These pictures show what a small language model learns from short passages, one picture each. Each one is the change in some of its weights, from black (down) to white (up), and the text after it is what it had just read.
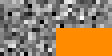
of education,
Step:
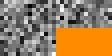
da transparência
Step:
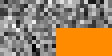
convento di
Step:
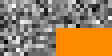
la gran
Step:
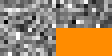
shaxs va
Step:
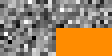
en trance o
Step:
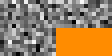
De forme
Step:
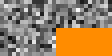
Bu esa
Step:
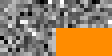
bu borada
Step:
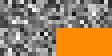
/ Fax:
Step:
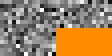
- Vol.
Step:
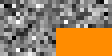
краса і
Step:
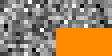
estudio. El
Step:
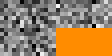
qilish va
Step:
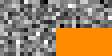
die sich auf
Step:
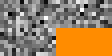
Fichte die
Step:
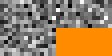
alguns dos
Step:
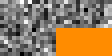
de objetos
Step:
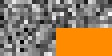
in einem
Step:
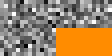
й ця
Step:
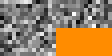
a serem
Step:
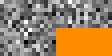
that Madore
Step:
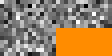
A WAY
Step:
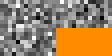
apoio a
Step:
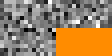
merken. In
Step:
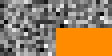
są w
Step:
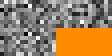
el precio
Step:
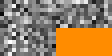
a condición
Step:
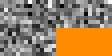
y Formación
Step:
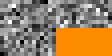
în ordine
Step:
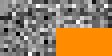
à faible
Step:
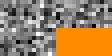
lié à
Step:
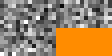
més si per
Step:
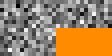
concentrations en
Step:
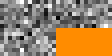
de llac
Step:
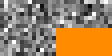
oscila entre
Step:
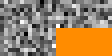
*Mise en
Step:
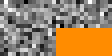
tarbiya va
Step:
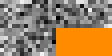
o que não
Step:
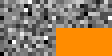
que contiene
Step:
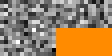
concepts of
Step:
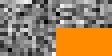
o ambiente
